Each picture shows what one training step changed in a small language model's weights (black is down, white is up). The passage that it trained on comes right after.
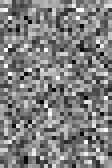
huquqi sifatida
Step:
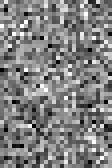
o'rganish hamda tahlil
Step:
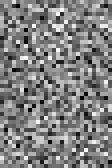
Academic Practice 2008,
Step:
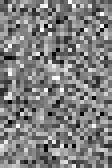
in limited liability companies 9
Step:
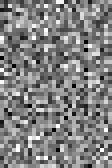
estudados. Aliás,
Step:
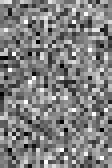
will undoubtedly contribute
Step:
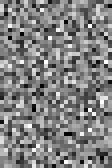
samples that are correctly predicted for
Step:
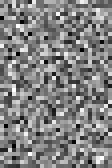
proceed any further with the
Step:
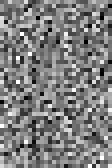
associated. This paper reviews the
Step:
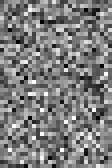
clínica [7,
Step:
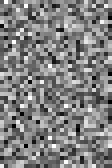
$L$ there are eight
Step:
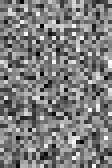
the well-known Chaos
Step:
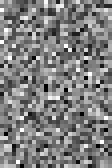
model. A higher BLEU
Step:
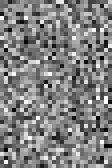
оценки объема
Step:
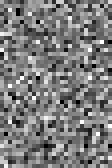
qilishda 4K modelini
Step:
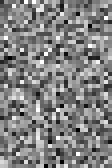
through predictive mean matching on
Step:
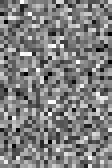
recommended method due to its
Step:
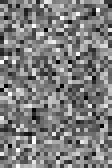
is still present as seen in the
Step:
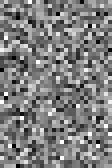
presents the distributions of YSOs
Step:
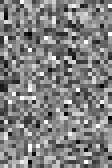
\sim \!\alpha \mu
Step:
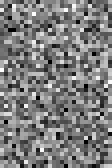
of H$\alpha$ fluxes
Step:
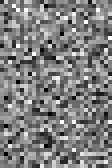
the orthogonality of
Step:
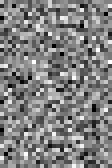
rasmiy sayti –
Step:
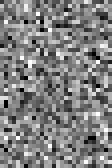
United Nations (Article
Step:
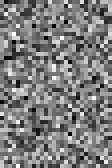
in non-saturated
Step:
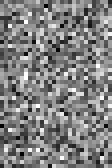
orientiert sich am
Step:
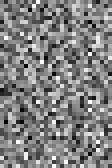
authors declare that they have
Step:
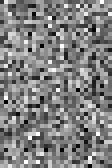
bo‘lgan tavsif
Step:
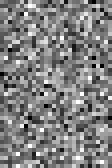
nutq, motivatsiya,
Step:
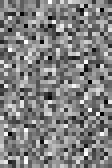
que el sistema se ve a
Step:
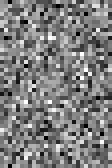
1,00 I must use
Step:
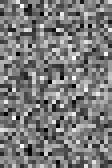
the context of effective school leadership,
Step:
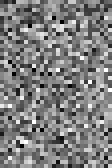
emphasises the difficulty of political
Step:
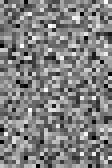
the Safe City system
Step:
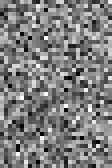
questions every company should be able to
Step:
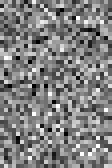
distribution lines in a microgrid
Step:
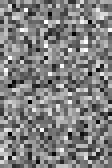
it to couple to the
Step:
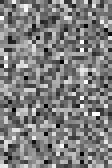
Docker. Workshop
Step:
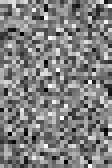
that of the middle-class
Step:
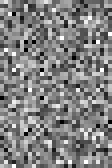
aux problèmes associés
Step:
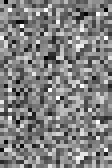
lower limit to the speed of this
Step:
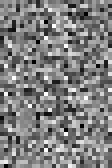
\end{equation} for
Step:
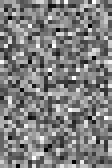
surgery; SD: Standard
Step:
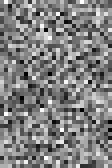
approach can be included in the list
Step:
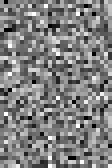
in the WS$_2$
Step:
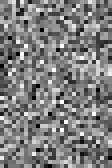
to have an aperiodic
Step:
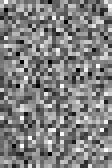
important electron-electron scattering
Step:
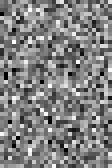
себя семейную
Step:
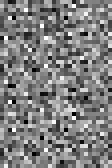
\qquad \qquad \qquad
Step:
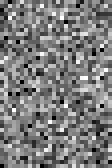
to disclose his special
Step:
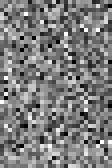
singularity develops. For
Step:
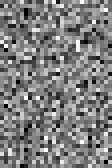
the simulated large deformations are
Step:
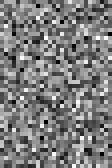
with impaired growth and
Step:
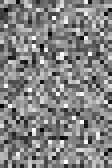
equipo do meu
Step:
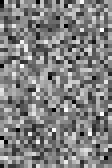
general framework for research, which,
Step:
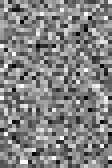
2 (siang) Shift
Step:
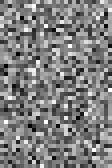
the four questions posed by
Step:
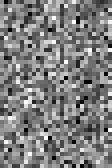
a mass density significantly less than the
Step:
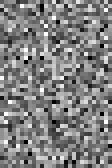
vertical beam, in 9
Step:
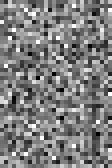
Straggler mitigation
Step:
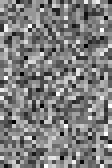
own right. The intimate
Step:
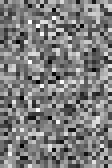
teacher autonomy support.
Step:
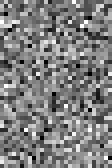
a disease that is common in
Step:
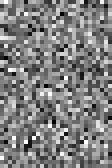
channel, although less tighter
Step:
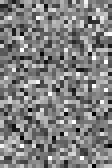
$P$ that maximizes
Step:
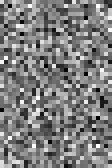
linear models is addressed as the
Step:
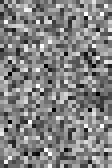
employees and generations to
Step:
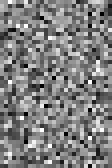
that of the connected phase. In
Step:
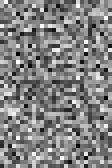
the organs become under process
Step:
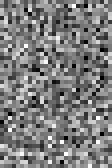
to $\ket{i}$ and
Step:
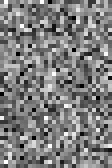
the data has low variability.
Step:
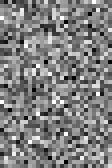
only be used at high-rate
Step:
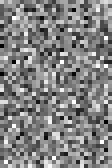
shell growth, stays almost
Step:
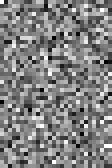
Intuitionistic fuzzy
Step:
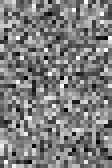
the optic[1] is
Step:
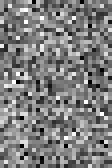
employ the code of Quantum
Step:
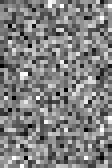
this will encourage further integration
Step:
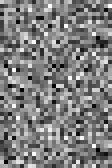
fluxes and luminosities than
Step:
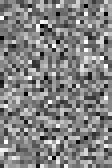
Data Protection Regulation
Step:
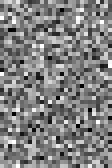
of the desired class separately
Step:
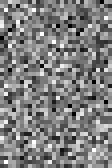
to participate in the study.
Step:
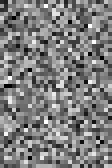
in a test tube and add
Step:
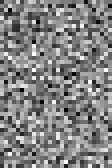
agricultural systems of the La
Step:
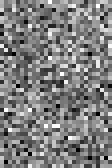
feet at a time. The
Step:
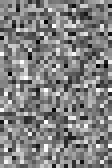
\end{figure} The
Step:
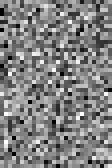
to score it in scale from 1
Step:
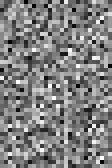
holda shakllantirilgan .
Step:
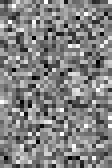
75 фоизи,
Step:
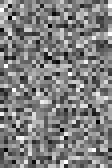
narrative to look at the
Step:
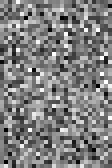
reasons. First, it
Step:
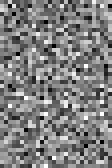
corroborar que se
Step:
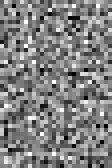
что после взаимных
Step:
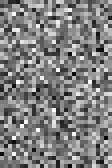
personnel needs for the next
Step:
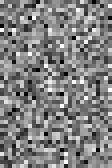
died at the 7th and
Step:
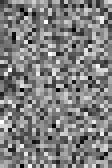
being subjected to:
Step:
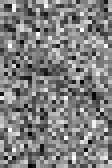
with now? Both Parents
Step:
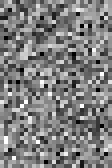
be driven from a small value
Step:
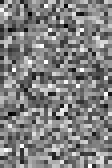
structure to offer two options
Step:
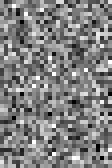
питання щодо
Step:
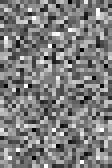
possible, although they would seem
